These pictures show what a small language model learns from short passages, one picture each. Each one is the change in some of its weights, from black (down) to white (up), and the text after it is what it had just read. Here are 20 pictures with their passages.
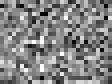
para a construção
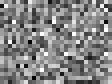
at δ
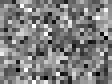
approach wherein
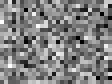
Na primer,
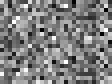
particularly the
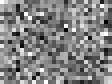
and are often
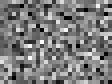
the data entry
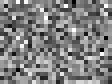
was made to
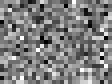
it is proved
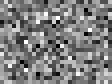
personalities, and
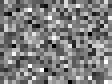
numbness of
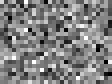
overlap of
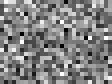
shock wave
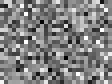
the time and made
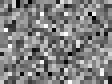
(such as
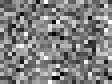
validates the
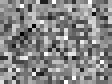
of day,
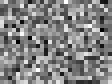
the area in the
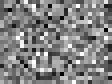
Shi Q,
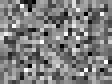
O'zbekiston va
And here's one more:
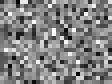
rasm bilan
